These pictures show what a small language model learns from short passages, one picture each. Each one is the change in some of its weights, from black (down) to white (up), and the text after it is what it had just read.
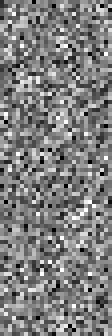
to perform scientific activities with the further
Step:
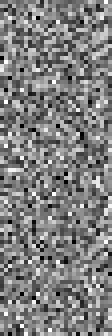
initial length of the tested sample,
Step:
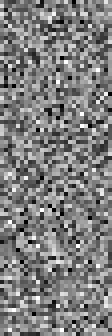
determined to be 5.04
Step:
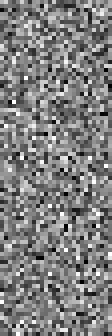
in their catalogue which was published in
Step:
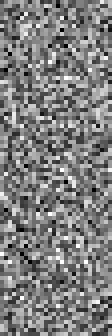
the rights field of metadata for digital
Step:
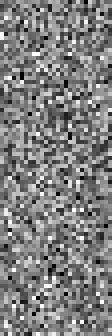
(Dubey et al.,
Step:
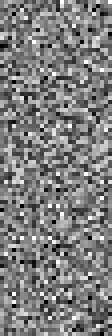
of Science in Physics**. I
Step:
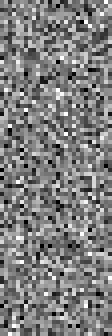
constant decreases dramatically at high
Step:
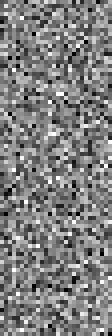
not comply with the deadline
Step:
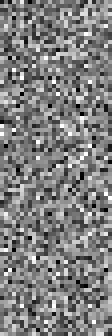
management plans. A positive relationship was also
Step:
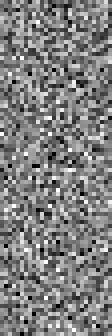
(AMR) algorithms can use various
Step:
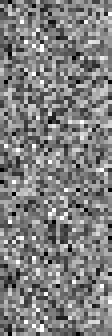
magnetic circuit (e.g.,
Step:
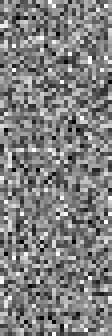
as well as the entrance of foreign
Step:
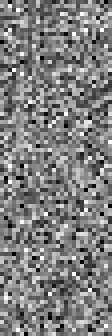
for an AI decision. -
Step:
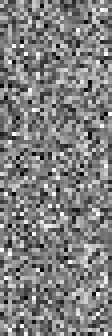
which in turn also directly affects INT.
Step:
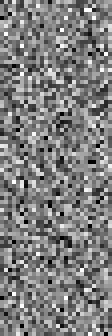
on the relationship between the application of governance
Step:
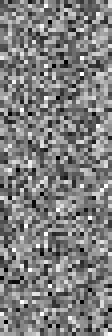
Student) *Laboratory of
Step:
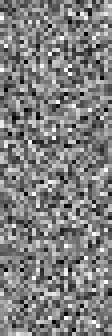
score, while the second column contains the
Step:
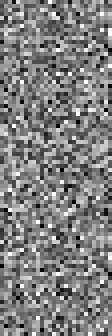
adders, the number of SPT
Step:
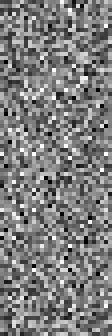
status on school organizational climate in the
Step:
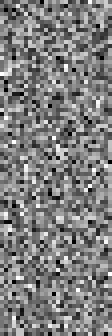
reached full length of axial wall,
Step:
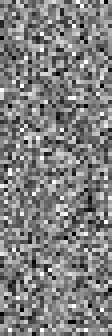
the states to abolish discrimination
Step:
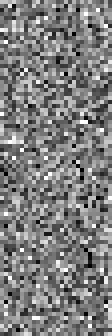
the fixed values AQL,
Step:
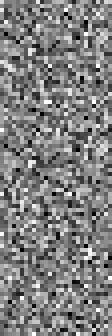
\tag{34}$$ By applying the
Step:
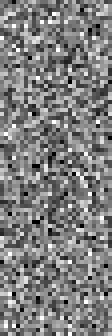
(IDBI). As private capital was
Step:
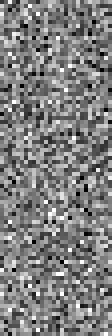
transfer (0%) performs markedly
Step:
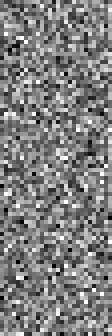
the type of linkage involved in the
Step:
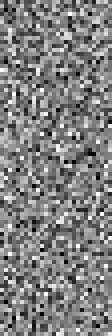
33.47% of the students had
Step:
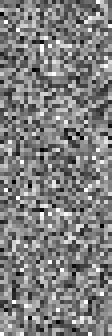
damage in diabetic
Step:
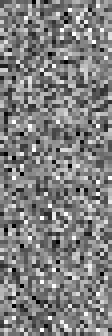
will cause consumer dissatisfaction
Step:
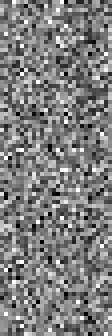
the peak period of the Le So
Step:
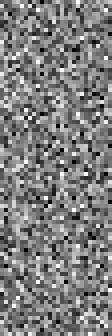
any factors: Answer Count
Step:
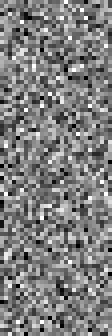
coded signal to the
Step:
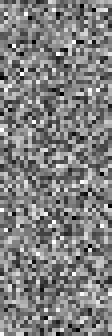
glasses. They attain the
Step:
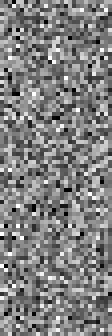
$$(f_\alpha \circ
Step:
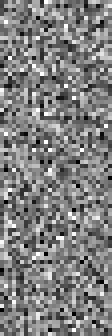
Psychodynamic diagnostic
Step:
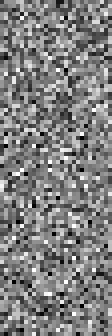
the eluates were collected in a
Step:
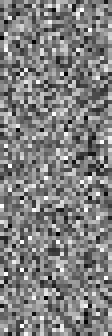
the state with a deliberate
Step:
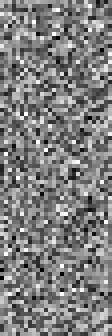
the postsynaptic
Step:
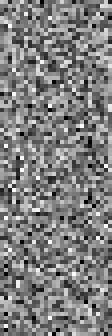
Introduction Since the colonisation of Nigeria by
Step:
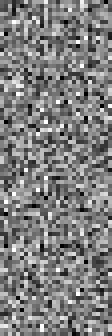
= seagrass) in the
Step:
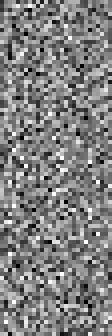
social music coding dictionary and interaction
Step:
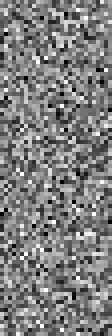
the classification of amylose to
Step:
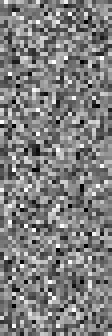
and Zinc(II) with
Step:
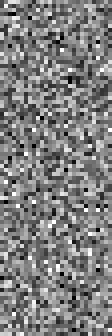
level of galectin-3
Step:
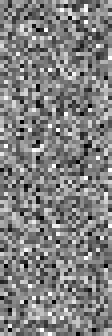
support project management in stakeholders' identification and
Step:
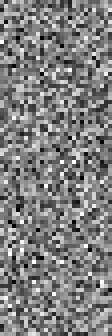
of male expatriates and their
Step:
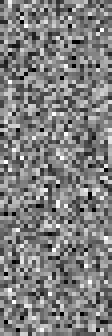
govern the state as a result of the
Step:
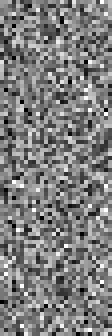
Indexing’ and the zone
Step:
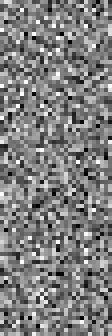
A4E is organising a
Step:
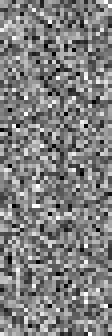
replaced by appointment, and
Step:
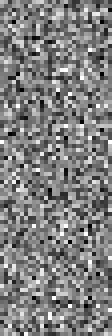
such support is valuable for other work
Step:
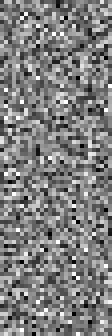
the system whose eigen-structure is
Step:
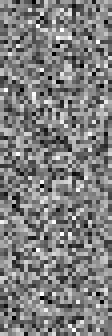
adaptive electronic textbook of French for
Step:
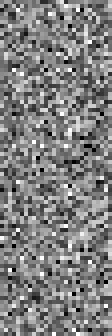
and felt the skills they learned will
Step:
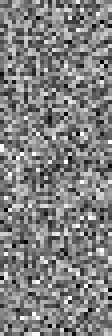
Rosser. There is a
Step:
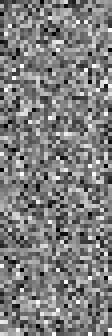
enforced through law to protect the rights
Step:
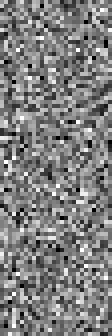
which is significantly higher than for
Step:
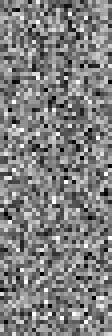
(left) and UV
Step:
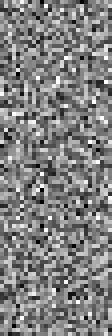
Graph analysis was applied to
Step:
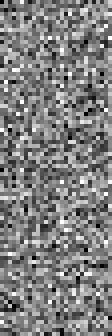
management. 3. Using the data panel
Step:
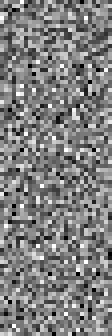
were fractionated by liquid chromatography
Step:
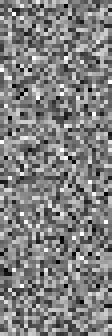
diverse scripts and with diverse
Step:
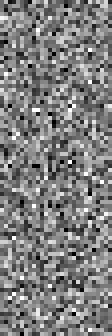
Institute (NCI) for in
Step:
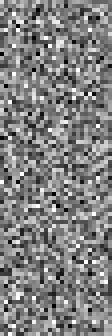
Pervez and Adhikari
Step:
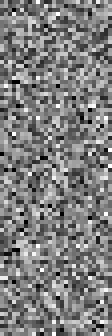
from north to south. The
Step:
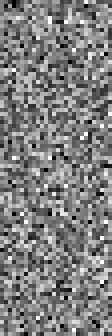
even in the absence of impacts on
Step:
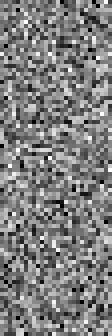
eradication of negative ones, and
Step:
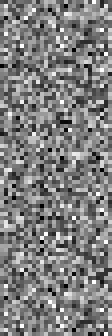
in the form of the presence of stage
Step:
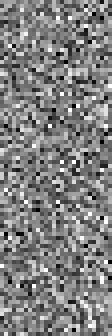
they are less expensive. -
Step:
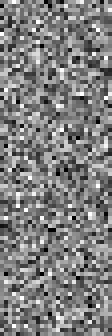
C_h and obtains
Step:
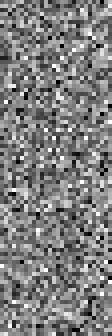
problems in number theory. The
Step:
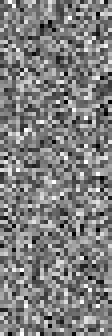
the Mewar house, who
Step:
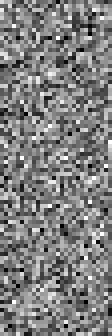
to the chosen colour bar, which
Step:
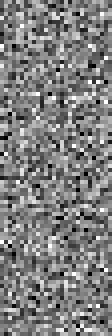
225 nanometers, Injection
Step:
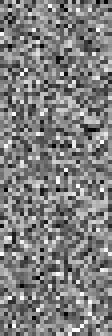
the processes for CFA after analyzing
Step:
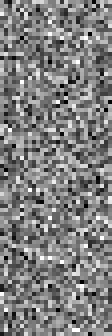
content in the tablets was estimated by
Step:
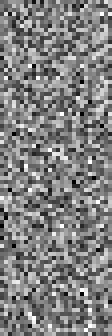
better use of Partially Observable
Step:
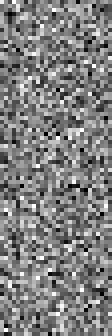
in a MOOC? Based on
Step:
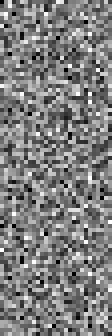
(3)$$ Or in compact matrix
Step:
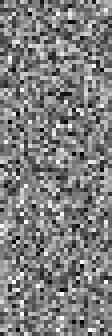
theory for variable breadths of concrete
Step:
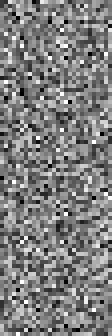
the main legal means by which the participants
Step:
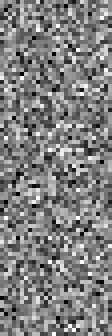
existing approaches to forecasting
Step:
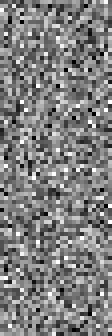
events on the left. So that
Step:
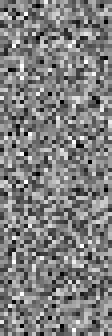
death in patients with Stage I
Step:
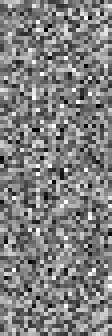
P Power [W], Pump,
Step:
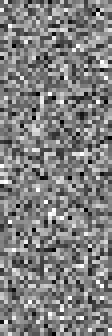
Property Investment (Case
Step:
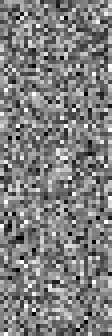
the two datasets feature fairly different instruments
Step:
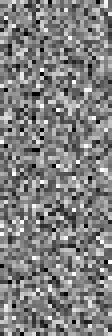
challenges of cashless transactions. In
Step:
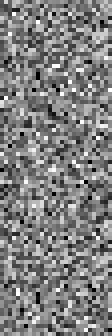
Biotechnology and Life
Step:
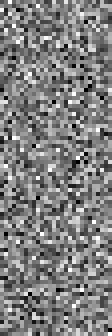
- Postcard flyer -
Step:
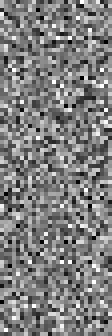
a reminder of the limited number
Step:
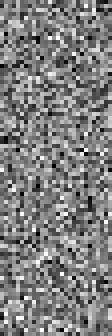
to the lidar-derived
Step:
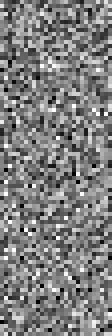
observed over time ($p <
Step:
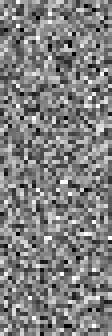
**Ivo Matser**,
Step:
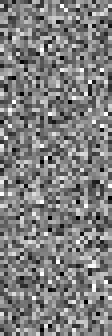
my fate was sealed for
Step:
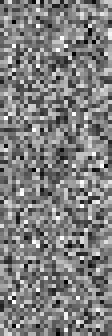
solving. The results of studies by
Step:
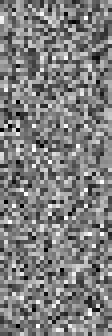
fibre obtained in this work and literature
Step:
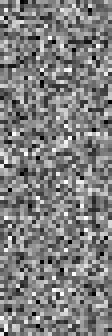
of education. Instrument used for
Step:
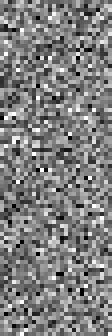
1 INTRODUCTION Anti-crisis
